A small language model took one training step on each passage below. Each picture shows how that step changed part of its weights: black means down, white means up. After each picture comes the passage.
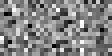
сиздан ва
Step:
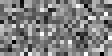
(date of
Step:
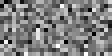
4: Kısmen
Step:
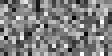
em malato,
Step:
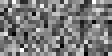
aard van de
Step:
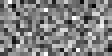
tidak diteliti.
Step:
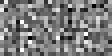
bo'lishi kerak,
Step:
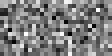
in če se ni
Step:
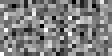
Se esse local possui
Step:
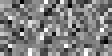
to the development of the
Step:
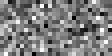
Étang de
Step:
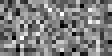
contemplativamente pela
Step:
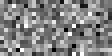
anak yang menghadapi
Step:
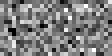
the white and red
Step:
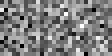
e de 10% das
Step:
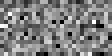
otros sectores con
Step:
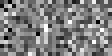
Decorre destes
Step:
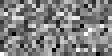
los procesos mentales
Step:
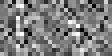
en RDC,
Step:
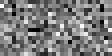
il n'y a
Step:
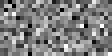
destes, em sua
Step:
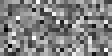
presentan dificultades
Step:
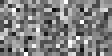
seperti tepung
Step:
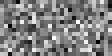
Bu masalada butun
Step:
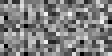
xususiyati borasida
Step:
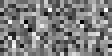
le haya dado
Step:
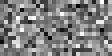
relativ grossen
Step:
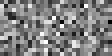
único reconocido
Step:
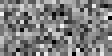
o'ta muhim
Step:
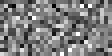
de la santa
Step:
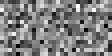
ekranlar ham shu
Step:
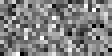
con su dominación
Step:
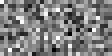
of brazilian
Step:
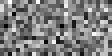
reyestr raqami
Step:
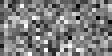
la numeroase și
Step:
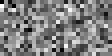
esa o‘qish
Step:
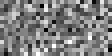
definida ésta por
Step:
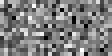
na desturi kwa
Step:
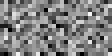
муҳим бўлган
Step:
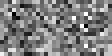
y Organismos de la
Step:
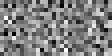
مبهم و
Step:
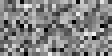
u okviru
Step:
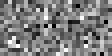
London. -
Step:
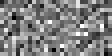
primeiro lugar, todo
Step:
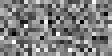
comemorar o
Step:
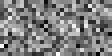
3 berjumlah
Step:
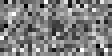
que tous soient
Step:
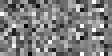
e Silva,
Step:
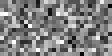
virulence and
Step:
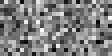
qilgan ona
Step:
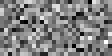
yillar chopib
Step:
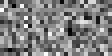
the competitive
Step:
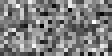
Berdasarkan pemahaman
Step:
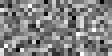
банка, так
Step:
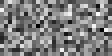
of Irrigation
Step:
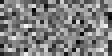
raqamli ta'lim
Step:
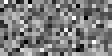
з урахуванням
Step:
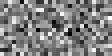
and freedom of
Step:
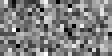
En función al
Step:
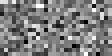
– Preis: 5
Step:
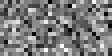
Juan Antonio y
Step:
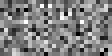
- Chung,
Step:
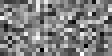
реакции на
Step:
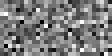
Lehrern. In
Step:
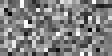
untuk melihat
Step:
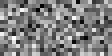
sua intuição,
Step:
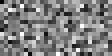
texnologiyalar, nafaqat
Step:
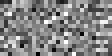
referidos artigos
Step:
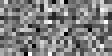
básico B
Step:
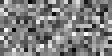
O'zbekiston xalqi
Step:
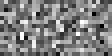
хозяйства с
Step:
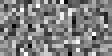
bo‘yicha hamda
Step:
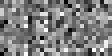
Sheila Alí
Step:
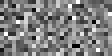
1 mL de
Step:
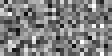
Узбекистана: мнения
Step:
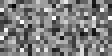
para generar una contra
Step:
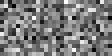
a ACT se
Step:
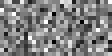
ifoda hamda yozuv
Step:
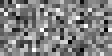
corrupción y otros
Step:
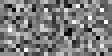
Cette simulation
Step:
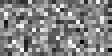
ciências dentro das
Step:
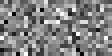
ou benefícios
